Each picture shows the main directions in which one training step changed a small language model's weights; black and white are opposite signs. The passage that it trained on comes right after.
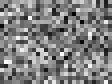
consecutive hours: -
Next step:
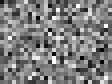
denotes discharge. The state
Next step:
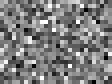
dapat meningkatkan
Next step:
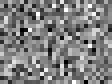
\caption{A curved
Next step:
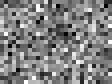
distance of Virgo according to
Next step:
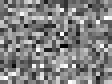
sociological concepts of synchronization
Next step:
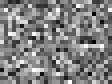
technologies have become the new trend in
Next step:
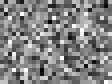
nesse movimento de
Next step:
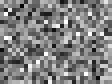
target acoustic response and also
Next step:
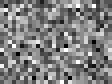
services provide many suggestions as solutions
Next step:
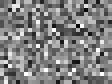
que pertenecen a una
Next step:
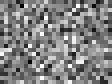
arising from analysis, other noise
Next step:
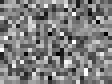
the four-point correlators to
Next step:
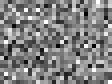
infiltration, thus reducing
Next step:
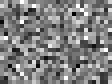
Digital Marketing –
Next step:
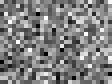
Within that set of successor
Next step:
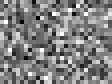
public class User{ 2 3
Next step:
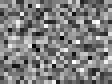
Piljin Yi
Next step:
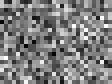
que carregam significados.
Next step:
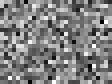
even before the prospect
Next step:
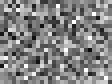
and we cumulate multiple
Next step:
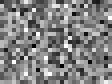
кулачоклар 2
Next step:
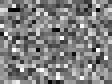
Geography Is monumental
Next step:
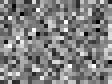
{\em Chandra} observations
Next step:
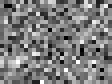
was 1st January
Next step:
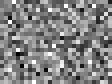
Van Vleck susceptibility is zero
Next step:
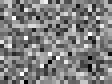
is located in the northern
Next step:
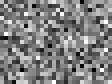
și aici dedicate
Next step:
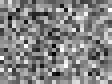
graphene-based functional materials for various
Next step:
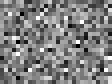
Record system (herein
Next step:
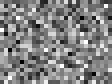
predicted yields and absolute cross sections
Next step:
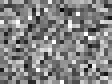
Interoperability Framework
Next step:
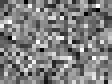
Manager Mo Smith
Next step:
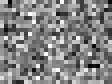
clearly necessary for the advancement
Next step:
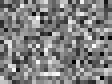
13 Primary education 21
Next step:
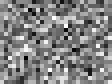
offer the opportunity for a
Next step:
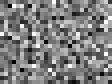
isostructural exchange occurred
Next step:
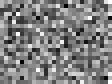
this data (see Figure 1).
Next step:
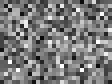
práticas, a relação
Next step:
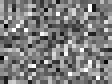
characteristics of sepals varied
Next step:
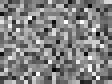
number of data points used in the
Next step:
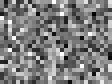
tested in tension: effect
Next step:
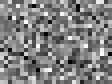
is seen with a significance of
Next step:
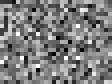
yopishib oladigan va
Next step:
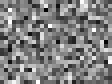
yuksak darajaga
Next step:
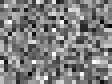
; outre un nombre important
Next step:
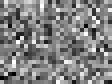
follow the distribution of the available
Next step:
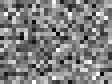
an attractive material choice as
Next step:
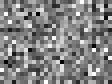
shorter interaction time in the
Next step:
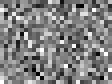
nm, which corresponds to the
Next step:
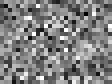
Outro conjunto significativo
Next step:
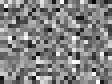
regarding leadership and flexibility on
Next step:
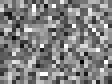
de la ciudad,
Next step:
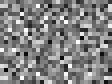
do treinamento de marcha
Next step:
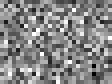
benefit of more complex,
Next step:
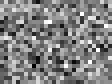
the parent jet originates from
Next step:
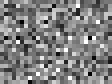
our custom TransBTS trained
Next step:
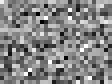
memperkuat penelitian
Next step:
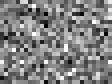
One or more dilators of increasing
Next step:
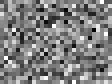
and F receive one citation
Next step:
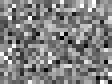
bullying, Values,
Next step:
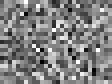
Shunda taqqoslash
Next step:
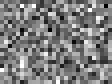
\fexviia ,
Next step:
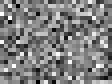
in Fig. 6 are quite similar
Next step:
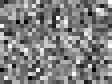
ulardan 71 tasi
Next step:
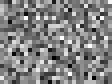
chicks was raised in
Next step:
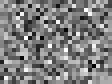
definidos en la sección
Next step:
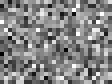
a portion of the original
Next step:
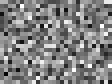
Institut Origines,
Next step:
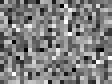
rural areas is more by
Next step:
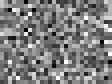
significativa (Kellher,
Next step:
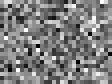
able to transport and place large parts
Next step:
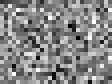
significant among them is the limited
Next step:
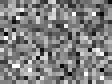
This indicates a possible threshold beyond which
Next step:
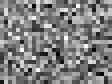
this functionality translates to the
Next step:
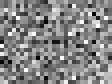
It is shown that while this channel
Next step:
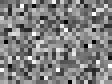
to be tested in order to
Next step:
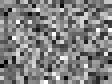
diversidades e transformações
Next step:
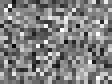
control is essential, because it must
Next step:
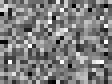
testes prévios,
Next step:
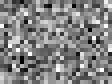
, the rate of oxidation
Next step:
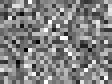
CIV lines and in soft
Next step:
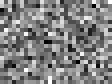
– Iqtisodiyot fanlar Google
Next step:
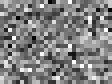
curves) in such spacetimes.
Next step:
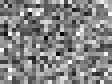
and for reconstructing more
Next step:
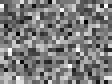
proven indirectly by
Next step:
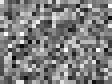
o‘xshash jihatlarini
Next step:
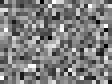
Reading 695. Dr
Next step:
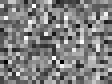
va davolash strategiyalarini
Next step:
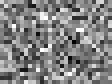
1a shows the scheme of
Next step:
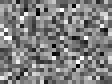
mainly on electronic distribution and ICT
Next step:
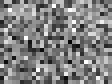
tratan de representar al
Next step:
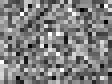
afin d'ajuster
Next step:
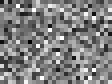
branching ratio. It assumes
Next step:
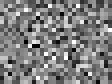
as disease prevalence and limited
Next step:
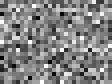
we study two distinct cases: free
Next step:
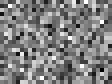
é um dos meios de
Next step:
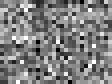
models are not stable under radiative
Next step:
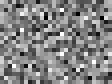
AD_{kq}, \quad
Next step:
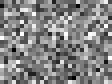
instead of relying solely
